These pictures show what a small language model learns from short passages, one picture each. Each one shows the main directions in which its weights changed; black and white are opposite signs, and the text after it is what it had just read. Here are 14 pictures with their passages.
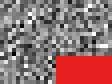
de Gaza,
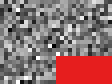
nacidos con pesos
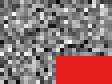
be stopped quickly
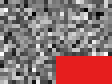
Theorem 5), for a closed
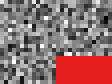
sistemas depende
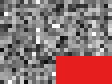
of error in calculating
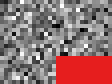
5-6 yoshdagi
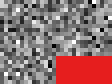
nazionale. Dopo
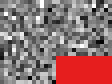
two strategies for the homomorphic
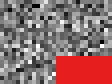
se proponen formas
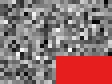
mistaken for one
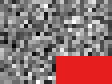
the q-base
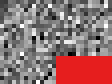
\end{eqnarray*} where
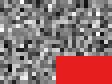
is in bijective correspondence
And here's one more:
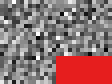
a feasible initial point.
